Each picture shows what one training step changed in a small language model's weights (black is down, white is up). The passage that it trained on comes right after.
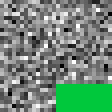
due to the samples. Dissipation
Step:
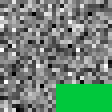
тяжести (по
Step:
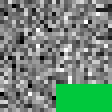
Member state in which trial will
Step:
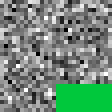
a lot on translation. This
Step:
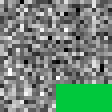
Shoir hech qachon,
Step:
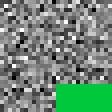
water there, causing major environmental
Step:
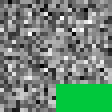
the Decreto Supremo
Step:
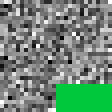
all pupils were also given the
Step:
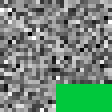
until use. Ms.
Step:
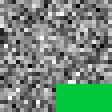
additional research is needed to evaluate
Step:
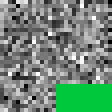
the concentration of 50 mm is
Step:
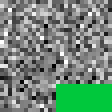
de roca y arena. En
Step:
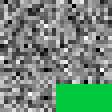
the writing and editing of
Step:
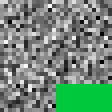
means that retailers, through
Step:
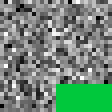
25° and found that for these solutions
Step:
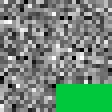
send their data just by
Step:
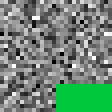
orqali aniqlanadi,
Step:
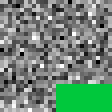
3, Выпуск
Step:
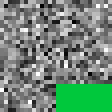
jarayonlarni tartibga
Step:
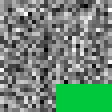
questo “sembra non
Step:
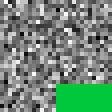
of students. This can explain more in
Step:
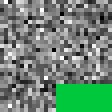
of formation constants obtained by
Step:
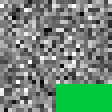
va boshqa belgilari bilan
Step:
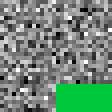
extracted from acquired voice
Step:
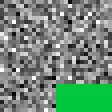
learning will continue his permanent
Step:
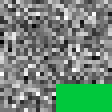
triggered by Apple
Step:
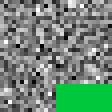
students in chemistry. However
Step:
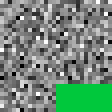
минулого мінського
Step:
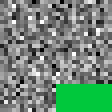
baik juga mulai
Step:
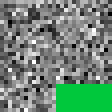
kurashlar, ziddiyatlar
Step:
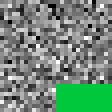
Francisco Javier
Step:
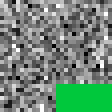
proposed approach to schedule local resources
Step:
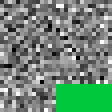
which are performing well. A positive and
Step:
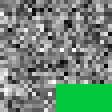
aspects of clarity and
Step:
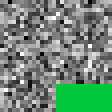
necesidad; en este mundo
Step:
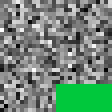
group Mean Difference
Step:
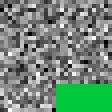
Zaharli kadmiy
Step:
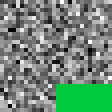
and pepsin. On the other
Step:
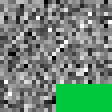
summary with a convex
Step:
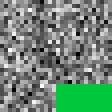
published in August 1988.
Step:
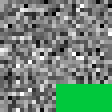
juga akan merasakan
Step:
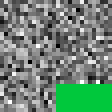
et al. Pregnancy
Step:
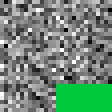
root of development in terms of
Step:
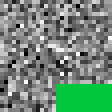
con vida. En esa
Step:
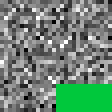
together to form a regional
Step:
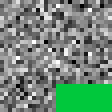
лишением свободы на
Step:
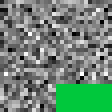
transmitir ordens,
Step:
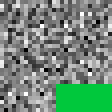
seu uso, uma melhoria
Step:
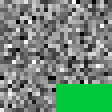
qayta qaraganida,
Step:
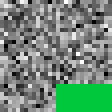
the work of EFSA and
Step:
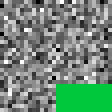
were literate. Regarding age of
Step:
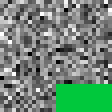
developmental projects have to suffer
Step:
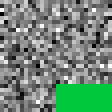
in hydroxy- TABLE
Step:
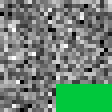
estas características para poder
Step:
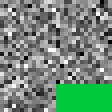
load bearing capacity and its
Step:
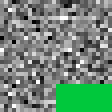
outra disputa entre áreas
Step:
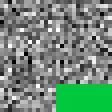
temple would have been roughly
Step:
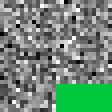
shows the geographical map of the
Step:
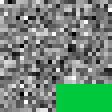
measures that are evaluated are the average
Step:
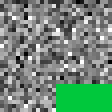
Tracheobionta -
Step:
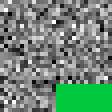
a vizsgált
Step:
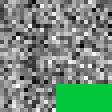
ko'rsatish mantiqan
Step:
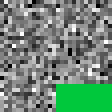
și intereselor
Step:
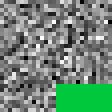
The paragraph below could use
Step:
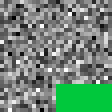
good because it helps SMEs to
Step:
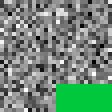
non-penalised, but it is
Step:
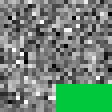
инновацион технологиялар
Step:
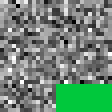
the implications of the main findings?
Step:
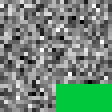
is so arranged that light
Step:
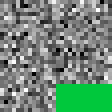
ainda mais pertinente,
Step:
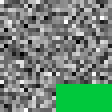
da indústria em outras
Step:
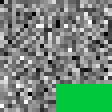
o comportamento humano e que
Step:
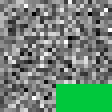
[8]. Незабаром
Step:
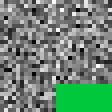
homónimos al título
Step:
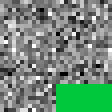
are essential for the purpose for which the
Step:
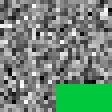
os autores, compreender o legado
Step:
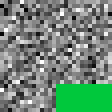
menentukan nilai K yang
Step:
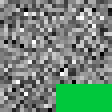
barcha davlatlarning
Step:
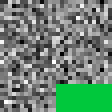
qoplari ochilgan kabi
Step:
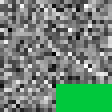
method for soft-linking
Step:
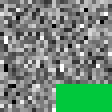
سلم اسمه
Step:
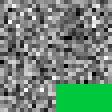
ZRJ, AAO),
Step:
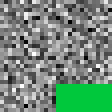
dpv:Data +
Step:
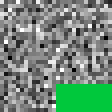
20° N do not capture the
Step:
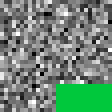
neutralize sustainability
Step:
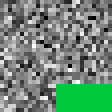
Financial absorption The financial
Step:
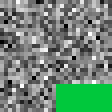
a magnetic moment of
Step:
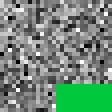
investigated the origins, impacts,
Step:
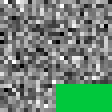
of the study were to determine the
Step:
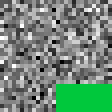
e mitigar os riscos
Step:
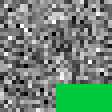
on the expansion of network capacity
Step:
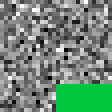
iqtisodiyot va servis institute
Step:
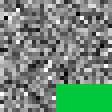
there is a gap of knowledge in
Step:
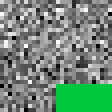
sharoitida shaharlarni
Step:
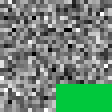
and motion sickness, and
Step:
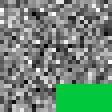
but it is successful in
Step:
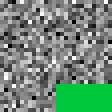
language) cognitive constraints,
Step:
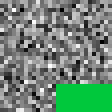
ambientales, sumados a la
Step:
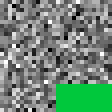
water management, and solar-driven
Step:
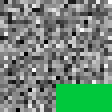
Engenharia Urbana e
